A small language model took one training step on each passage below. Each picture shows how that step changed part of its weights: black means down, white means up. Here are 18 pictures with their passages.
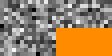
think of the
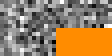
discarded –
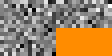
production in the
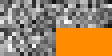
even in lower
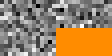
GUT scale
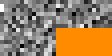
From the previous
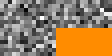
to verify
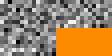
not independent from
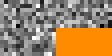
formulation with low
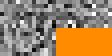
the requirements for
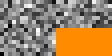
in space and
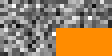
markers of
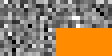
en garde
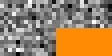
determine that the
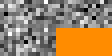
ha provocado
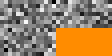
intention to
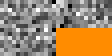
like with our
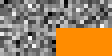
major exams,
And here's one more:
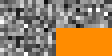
The upper
